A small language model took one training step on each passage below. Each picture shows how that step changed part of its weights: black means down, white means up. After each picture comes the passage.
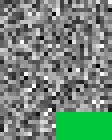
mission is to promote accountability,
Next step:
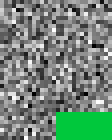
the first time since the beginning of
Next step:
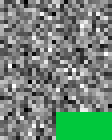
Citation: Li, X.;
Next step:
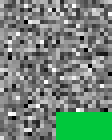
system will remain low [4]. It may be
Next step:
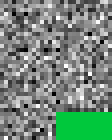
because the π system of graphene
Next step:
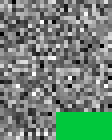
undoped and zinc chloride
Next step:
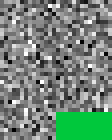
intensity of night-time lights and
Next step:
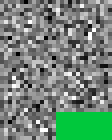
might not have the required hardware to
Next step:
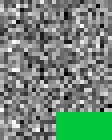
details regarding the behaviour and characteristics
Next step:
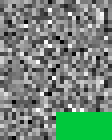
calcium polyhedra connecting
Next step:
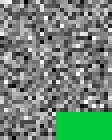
was clarified by charcoal,
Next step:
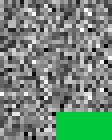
Egypt Mobinil
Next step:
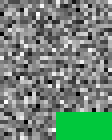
of intervention is most effective in lowering
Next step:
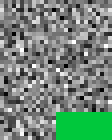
them were included. There was no sampling
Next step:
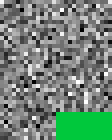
of 30 kg/m² or more,
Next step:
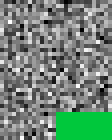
for several propagation distances, being
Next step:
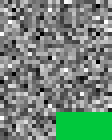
Programme acronym One Health
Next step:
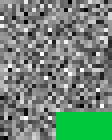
peoples living under the rule of
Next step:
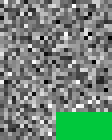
using large memory machines.
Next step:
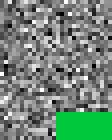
a larger hemispheric or
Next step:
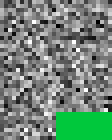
nitrogen to achieve cooling,
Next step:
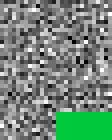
layer, thereby initiating the data
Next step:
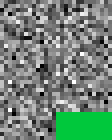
achieved two wins and a draw from
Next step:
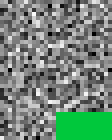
and current asthmatic status were found
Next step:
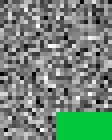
mark Spinnstube®.
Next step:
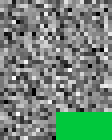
domestic and European reforms,
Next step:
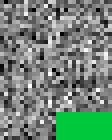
Views on hypertension have
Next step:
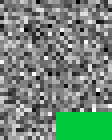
now approximately \$ 8000.
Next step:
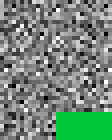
pollution prevention and control, green
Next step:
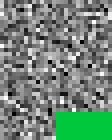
inner products and alternative notation for
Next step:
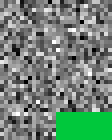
beyond simply accepting their
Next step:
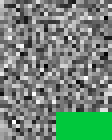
that the children's motivation was not
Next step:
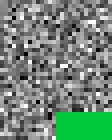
GLH number. Regardless of
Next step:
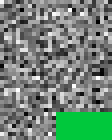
of construction materials/ their combination
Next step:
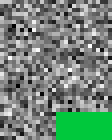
from Institutional review board of
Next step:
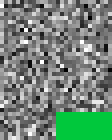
parking deficiencies exist, and to
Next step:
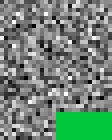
create swallow holes or
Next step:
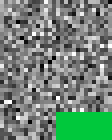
discrete hypopigmented
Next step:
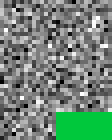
the top of the Nigeria society
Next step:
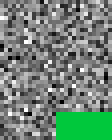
and groups logical structure with roles. It
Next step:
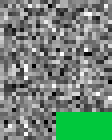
mutual evaluation, the second – a
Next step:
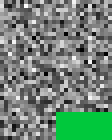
descriptive short notes the resulting data
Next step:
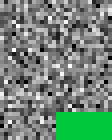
duvet cover exports are made
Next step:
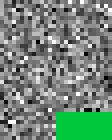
the matrix. The formula used is
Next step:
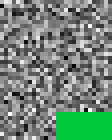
GENESIS (GEneral
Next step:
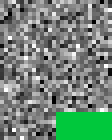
respectively. The FTIR analysis showed the
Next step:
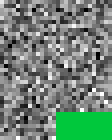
that 78% of students have moderate level
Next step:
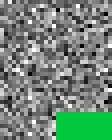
zero solution of (19) is
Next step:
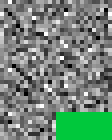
partially true, partially
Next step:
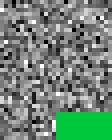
written as the product of an
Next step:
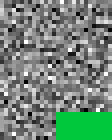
the respondents' writing skills, the
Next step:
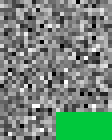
background niya para
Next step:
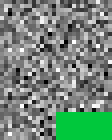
diagnosis. and the application of
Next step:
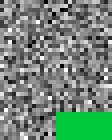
supplement the CoreTrustSeal
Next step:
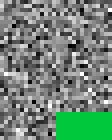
factors that are evaluated using different approaches and
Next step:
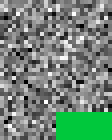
value, moral-religious,
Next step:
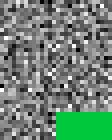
don't have a good sense of what
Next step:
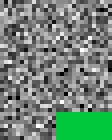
to invest in. Chabahar is one
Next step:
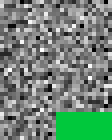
approach that combines technical analysis (moving
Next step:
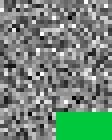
common issue for the public nowadays,
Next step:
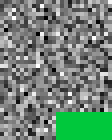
mortality and contribute to the increasing rates
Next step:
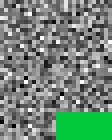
to be 3.8% in another study from
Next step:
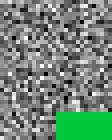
by the virus were felt
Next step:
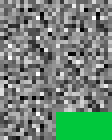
update continuously after they are
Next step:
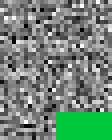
users gain experience, they focus less on
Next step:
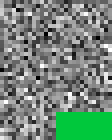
the possibility to make the necessary changes on the
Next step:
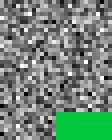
to college in the morning
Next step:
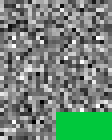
as it relies on the abilities and
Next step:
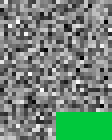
overall emphasis of the current research was
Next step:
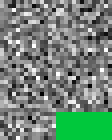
phenomenon. The paper aims to
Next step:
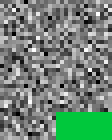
reactions occur in the interface solid
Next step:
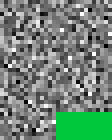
the reading of her novels
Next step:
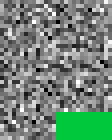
mean age of the patients was 38.14 ±
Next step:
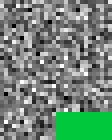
techniques in patients who were suffering from
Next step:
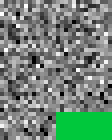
proposed screening process implemented on a
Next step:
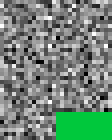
[2,3,4]. The current contribution
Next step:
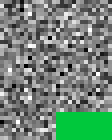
and motivations related to the project.
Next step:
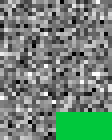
predictor variables (gender, high school,
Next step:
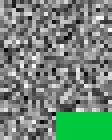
the tool of the ruling class to maintain
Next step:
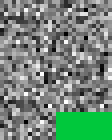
productive stress-coping behavior.
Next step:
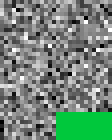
the field of virtual reality.
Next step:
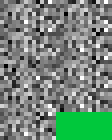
T G C C G A G T T G A
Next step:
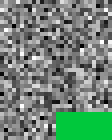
$$\Rightarrow H_s =
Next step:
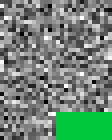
Any holistic study which is intended to
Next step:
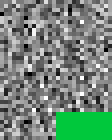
Full-featured Version
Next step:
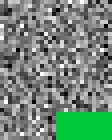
most are punished for taking it.
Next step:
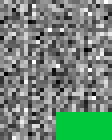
NA PODLASIU W
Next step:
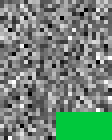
Molar Pregnancy D&E
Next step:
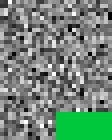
with a NiCrSi heater is
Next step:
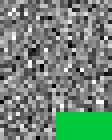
the exporting of data to other formats
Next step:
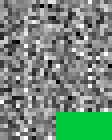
NLIUB and BHUV
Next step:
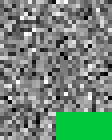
is currently pursuing his final
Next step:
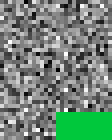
and environmental factors jointly influence the
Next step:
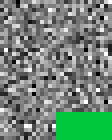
to its pertinent acceptor
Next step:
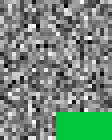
Theory Modification) (Source from the
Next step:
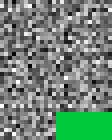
was purified, dried and grounded into
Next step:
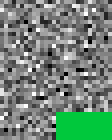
know; not only how they collaborate, but
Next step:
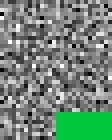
injections allowing an attacker to
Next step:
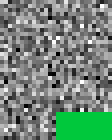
Nunc cryotubes in a
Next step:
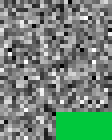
plant (i.e., biological
